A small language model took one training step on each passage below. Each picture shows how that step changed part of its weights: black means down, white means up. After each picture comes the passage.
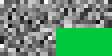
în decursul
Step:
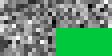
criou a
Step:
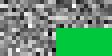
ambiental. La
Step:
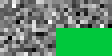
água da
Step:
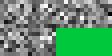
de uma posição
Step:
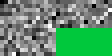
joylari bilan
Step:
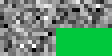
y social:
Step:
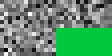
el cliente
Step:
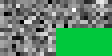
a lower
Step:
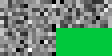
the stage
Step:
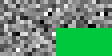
com ordem
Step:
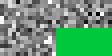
что мы
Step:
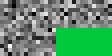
sonini oshirish,
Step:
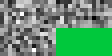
- Escala
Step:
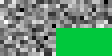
optimal dalam
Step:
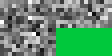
maqsadida va
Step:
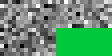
het doen
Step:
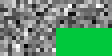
imkoniyatlariga ham
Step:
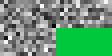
da się
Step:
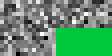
dampak yang
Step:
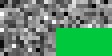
itu bisa
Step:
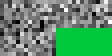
ser principalmente um
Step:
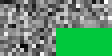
bağlı olarak
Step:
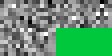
el manto
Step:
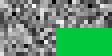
à realização de
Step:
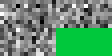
o prazer
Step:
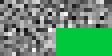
yangi kelgan
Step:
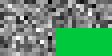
creating a
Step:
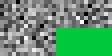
ele au fost
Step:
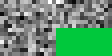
і форм
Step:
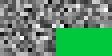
al primer
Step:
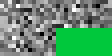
Aslida esa
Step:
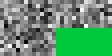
de la propia
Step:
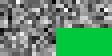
organização dos
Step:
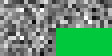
y catalán
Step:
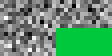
it can be
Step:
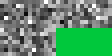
del Venero
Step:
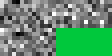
belgili bir
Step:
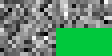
É considerada
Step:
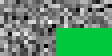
en komt
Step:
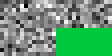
la participación en
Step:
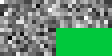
galena by
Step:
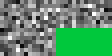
va texnologiya
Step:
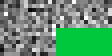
yang dikenal
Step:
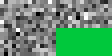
для активного
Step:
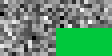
ishlarining eng
